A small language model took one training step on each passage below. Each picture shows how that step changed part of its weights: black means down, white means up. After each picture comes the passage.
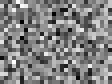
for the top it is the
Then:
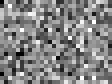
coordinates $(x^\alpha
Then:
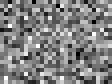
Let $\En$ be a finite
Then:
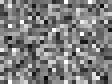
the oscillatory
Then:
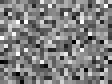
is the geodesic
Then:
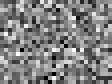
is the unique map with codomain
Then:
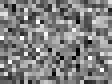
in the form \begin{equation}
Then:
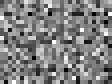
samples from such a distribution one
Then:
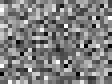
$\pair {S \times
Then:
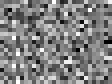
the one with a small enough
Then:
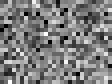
just the Lie deformations
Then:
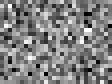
absolute value, then the
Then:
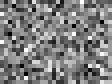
and the references therein).
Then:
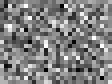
2. Proof of Theorem
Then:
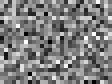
This completes the proof.\done
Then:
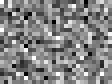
all the facets whose
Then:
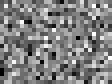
$J(n)$ starting
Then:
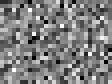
The {\it geometric
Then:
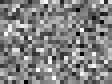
with $k=1$ or
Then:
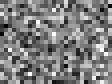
\textbf{reduction system} as
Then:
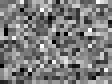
can show that {\normalsize
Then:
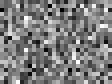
From Lemma 3.5 and the
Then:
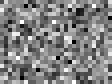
but for simpler notation we
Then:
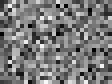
\cite{Mad} that such
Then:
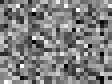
and the linearized weak form of the
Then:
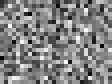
differential forms, and in fact
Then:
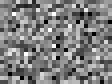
a smooth map of rigid
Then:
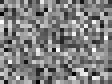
subsets of $E$ such
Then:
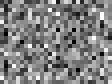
\\ {\it Proof of Theorem
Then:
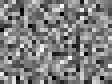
\end{equation} with exact solution
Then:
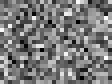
modify commutative
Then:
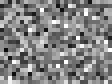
series. Now, an
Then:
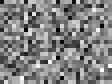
often is the following theorem of
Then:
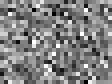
interesting when degenerated
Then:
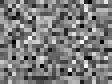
of well-known
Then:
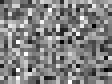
when $N$ is even,
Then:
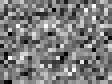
As explained in
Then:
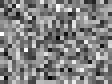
of definition is described by
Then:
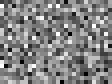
U, s_x \in
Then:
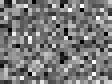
Our initial numerical results show that one
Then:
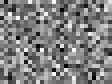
this lemma has everything to
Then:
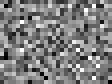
E$. There are also connected
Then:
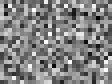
evaluated the Gauss
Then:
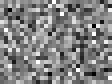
$Y^g\leq T$
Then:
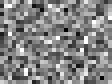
Neumann boundary conditions. We
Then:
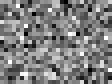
$, then on $\bar {\cal
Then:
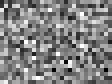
field. Since $A$ is a
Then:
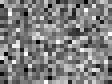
For the singularity analysis we
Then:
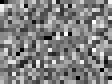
mode $\int a(z)$
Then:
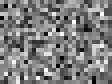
$E_{\mathcal P}$ is the
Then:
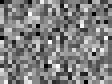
\\ Let $f: \Sigma
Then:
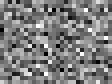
ideals of $R$.
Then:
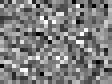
occur, i.e.
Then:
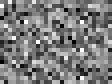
gets all functions such that
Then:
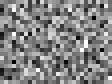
Abstract.} We prove that
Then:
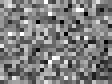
the Fano planes and
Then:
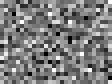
the kernel of a
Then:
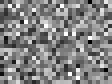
t and $\epsilon$, for any
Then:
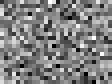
of a $G_1$ class
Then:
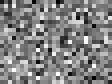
Kodaira symbols
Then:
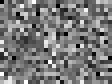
connected group, see Theorem
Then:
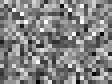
and II), and that the
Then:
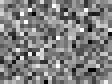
be other ways of
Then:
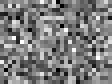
$\gl_n$ that was
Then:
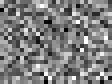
Vertices of a Weighted
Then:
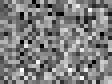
gap in the present paper and
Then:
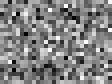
$ satisfying the following conditions.
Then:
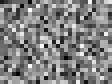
For example, if $X$ is
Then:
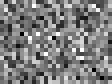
Whereas the latter is
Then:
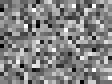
or $n=14$. Suppose
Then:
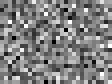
zero eigenvalue of
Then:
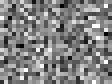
lower bounds are also known
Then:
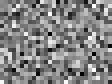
follows that $Z'\subseteq Z$.
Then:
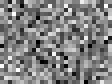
\hfil $\lambda$
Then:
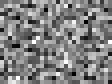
extension is central extension of
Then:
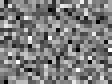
resistance and time constant
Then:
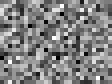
\end{align} where
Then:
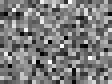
that the unitary quantum
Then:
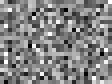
the concept of {\em
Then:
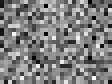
maximum degree, % which
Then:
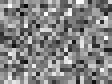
satisfy the following condition.
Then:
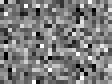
of the Clifford
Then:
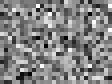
the beginning; or in
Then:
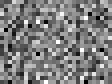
\noindent {\bf Case 2}:
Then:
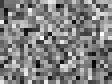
theorem gives an exact formula.
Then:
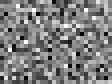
categories coincide.
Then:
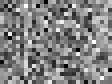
for $X,Y \in
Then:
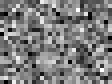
that a uniform upper bound on the
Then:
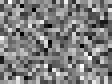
unit balls of (finite
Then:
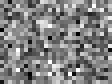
as $F_d$ is
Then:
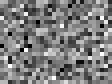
$\ep$. In light of
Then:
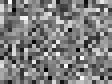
consider only the initial points $\gamma
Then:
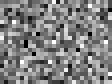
the integration time can be
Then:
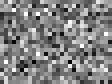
such that for every fixed $s^*
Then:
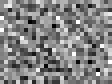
center (i.e.,
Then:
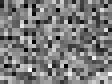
undirected network.
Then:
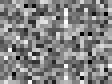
to the case of families.
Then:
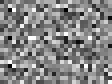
BS & T & OG &
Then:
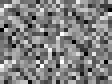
capable of solving the
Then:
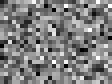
null hypothesis
